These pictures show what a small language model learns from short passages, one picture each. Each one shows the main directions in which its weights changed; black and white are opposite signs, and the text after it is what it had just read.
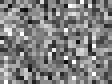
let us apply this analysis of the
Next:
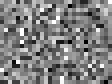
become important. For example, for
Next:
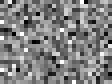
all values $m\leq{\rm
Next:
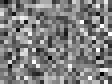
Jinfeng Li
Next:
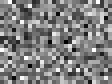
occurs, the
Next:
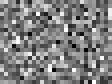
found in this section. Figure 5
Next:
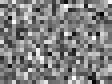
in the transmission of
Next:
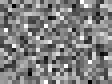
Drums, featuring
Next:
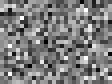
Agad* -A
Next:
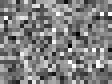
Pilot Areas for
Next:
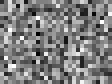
nearby to the best
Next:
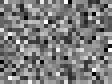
which occurred from
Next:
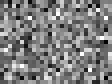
the high cost of benthos
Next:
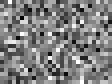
replications; EDTA
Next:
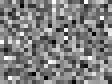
$k + 1$ construction
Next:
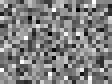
can result in incarceration
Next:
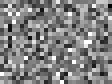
a rodent behavioural
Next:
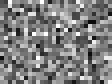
Lewis' three-term
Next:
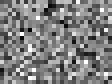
adoption of AI in
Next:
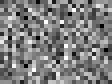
of un-dehulled
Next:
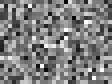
of matching algorithms and
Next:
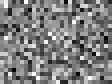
Taboada GL,
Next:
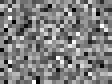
with the generalisation made by
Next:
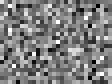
conditions and conditions and the actual system
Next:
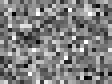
dentistry. Informed
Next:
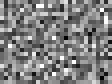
\begin{gather*} m
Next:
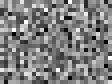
deals with laser
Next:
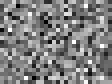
point, it is typical that
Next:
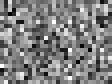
rates, trend, S
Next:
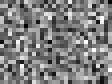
under the condition that the sign is
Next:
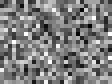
V$ is multiplicity
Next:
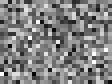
implementation of the
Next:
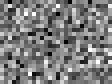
on the causes and
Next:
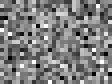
Dirichlet conditions are often
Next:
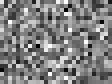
Theorem 1.1 and a result which
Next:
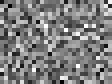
composed of functions which are
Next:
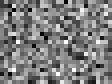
really technical, we put
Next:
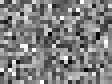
the logarithmic
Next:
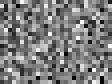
of 10% of the negative
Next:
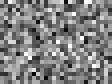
a $J\pr\se
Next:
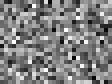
seeds per pod. The
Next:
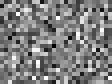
we do not write out
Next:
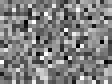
dietary diversity was based
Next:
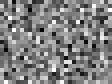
core region, CH with
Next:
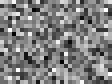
is a distributed service for
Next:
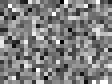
necrosis resulted from
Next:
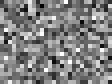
u^m_1$ depends
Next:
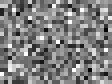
achieved the highest
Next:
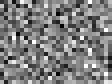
of $P$, smaller
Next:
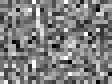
sports. Conclusion:
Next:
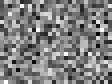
international awareness
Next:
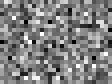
sends ${A \rightarrow
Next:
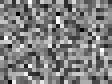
do not} get the usual
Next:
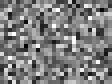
Studies on developing specific
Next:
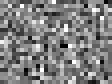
coincidence of
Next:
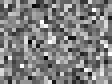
Universidade de
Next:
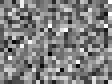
$V(A)$ be the
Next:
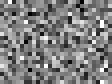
namely alphas. The
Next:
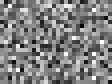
our perspective is much
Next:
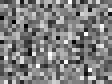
with two holes, while
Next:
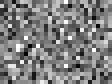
of a new class of RNA
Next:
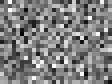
class $L$ with two
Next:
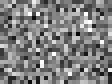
that $\vsim_j$
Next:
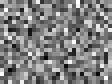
are a subset of the above
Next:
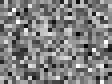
claim, by Bony's
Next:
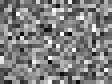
T of system, thickness
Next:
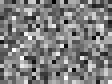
OAI-PMH is
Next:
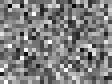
of the commonly used
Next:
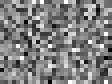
may be instantaneous,
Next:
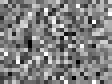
evolution of the wave function
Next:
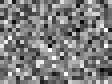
the boundary of $B$. Our
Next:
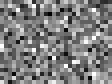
frequency time-based
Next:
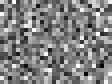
with $i=a$, and
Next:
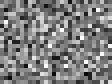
Perl — are employed
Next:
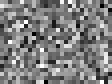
Response No of
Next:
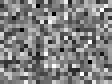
\begin{equation*} \partial
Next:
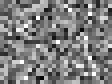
10-minute block as well
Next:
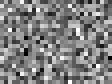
unfortunately there is
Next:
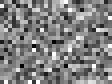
of these induces a
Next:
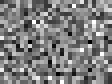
employment. However, the
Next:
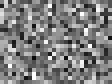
and Its Gender
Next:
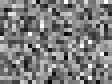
This framework could be a
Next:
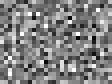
that $N$ sits in
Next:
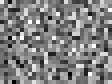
combination of the first and second order
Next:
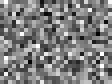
kuchga ega
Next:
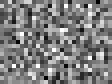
and antisocial online verbal
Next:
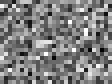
for the classical Fisher's
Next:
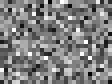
yourself It is possible to
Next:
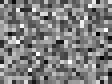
such a semigroup has
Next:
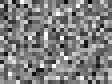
of $A$ and let
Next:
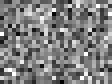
of southwestern
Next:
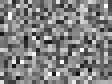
the case in which all exponents
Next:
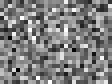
moderate overall performance,
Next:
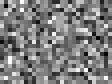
a letter indicating the
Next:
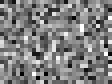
as can be checked
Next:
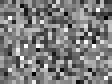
across the six algorithms
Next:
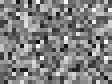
shows the parameter domains
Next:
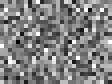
are perhaps not
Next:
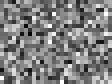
be a twist making
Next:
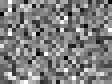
capital, fearing the
